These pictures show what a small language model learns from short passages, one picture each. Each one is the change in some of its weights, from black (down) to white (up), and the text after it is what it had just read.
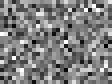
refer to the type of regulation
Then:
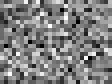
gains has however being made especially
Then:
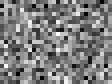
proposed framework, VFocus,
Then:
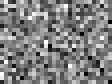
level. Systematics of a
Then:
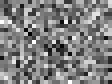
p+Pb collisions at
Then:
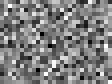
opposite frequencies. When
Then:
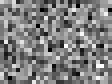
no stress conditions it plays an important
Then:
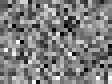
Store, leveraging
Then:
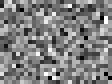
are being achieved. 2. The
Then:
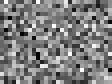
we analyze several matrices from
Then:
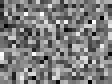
mehnat talab
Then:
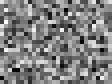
príncipe que se ha
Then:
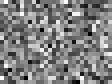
transition, at finite $\xi$ and
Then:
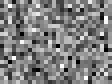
center. This behaviour is
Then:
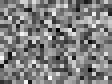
the PCs match those found
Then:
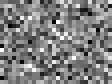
National Laboratory,
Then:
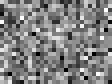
Undergraduate Students
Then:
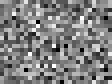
acid suppression produced by standard
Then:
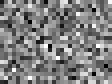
articles. Considering that
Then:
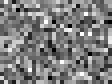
groups which apply the above conventional
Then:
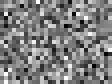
a set of Pauli
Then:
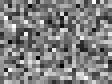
aandacht aan het
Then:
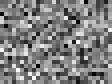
qizi - Sulton
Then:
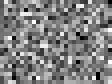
element of conservation that organises
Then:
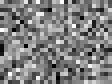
kengaytirish hamda
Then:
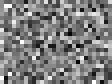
caused by: adhesions
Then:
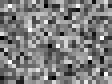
obtained by several studies. We have
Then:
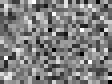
performed in three separate experiments and
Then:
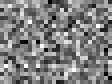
$c/b$, which implies
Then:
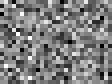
research investigated the effects of P.
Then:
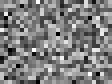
a number of constraints equal to
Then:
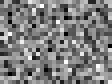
completion; partial completion means
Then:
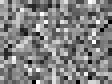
мистецтва та
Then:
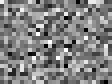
Химия и
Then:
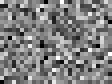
application DID Decentralized
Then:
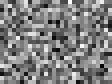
12S рРНК,
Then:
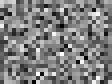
prepared by mixing
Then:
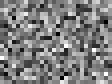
that have sum-rate equal
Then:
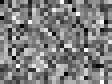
remaining tooth structure because they provide
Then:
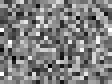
par la didascalie
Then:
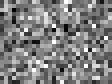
of life, generally came to
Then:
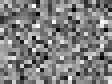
with rank congruent to
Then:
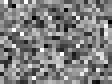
BANI berdasarkan
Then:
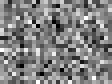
network is globally stable about
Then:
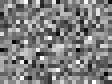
f(\vec r,\vec
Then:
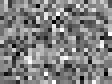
takdang aralin.
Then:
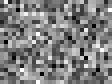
up to a few times their original mass
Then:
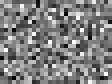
an expression for calculating the
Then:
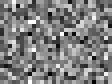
Ush u maqollarni
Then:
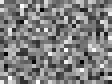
the European Commission and/or
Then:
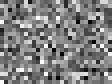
- Talab va trendlarni
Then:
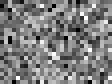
insonning ichki va
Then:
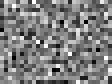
changes sign around $ y \simeq
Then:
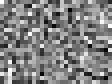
of 9 or 10 is “very
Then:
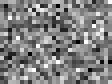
report, we will refer to the
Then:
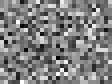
realização de pequenos e
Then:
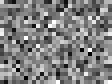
iron pnictides
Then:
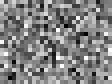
Decision Male staff
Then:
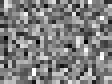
exactly weighed (100
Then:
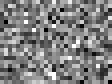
unresolved processes such as
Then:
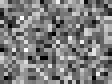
Portable Document Format
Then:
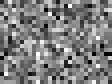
bu barcha millat
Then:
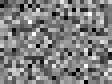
types and context of speech determine
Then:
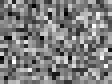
bu insonni nafaqat
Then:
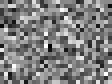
Linkage programme.
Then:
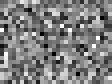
the resulting TITAN abundance
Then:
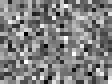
support by respected Governing
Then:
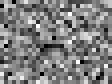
us again begin by considering a
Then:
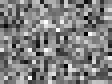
place is also the distribution of the
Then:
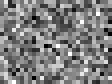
proses berdasarkan
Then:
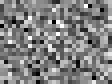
The selection of the best students is
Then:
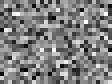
os litotipos,
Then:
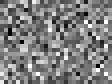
the plant. Key Words:
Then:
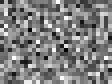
(H_0) and accept
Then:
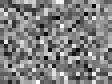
novel, "the moor's
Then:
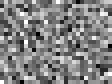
transform the truth into new positive
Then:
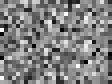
the magnetic field is high enough,
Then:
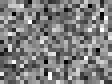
landscape. Small
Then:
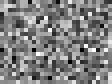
value expected for normal galaxies,
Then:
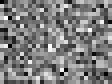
high load experience a shortage.
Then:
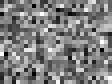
in 2015, which officially
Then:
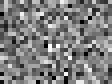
displacement. The connection
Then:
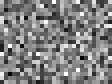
al reírse de su
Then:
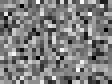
a spike but it changes the
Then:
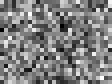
aprire la discussione
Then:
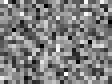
star), for elements X, where X
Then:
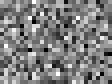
P value of Wilcoxon
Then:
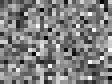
hamda mikroelementlar
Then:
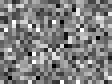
like mode and diffraction;
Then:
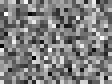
Mitjançant un
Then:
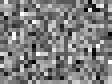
momentum conservation to
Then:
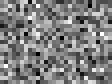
state as well as the most
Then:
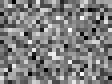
cause of PD. Further research
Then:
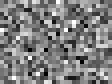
the field deflects by
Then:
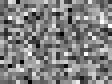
of Risk Perception on
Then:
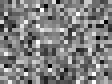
La narrativa expone la
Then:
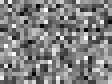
several X-ray compact sources within
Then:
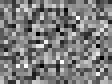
OPC Oodua
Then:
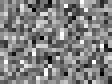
форме. 2.
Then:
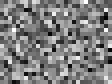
the β -elimination of
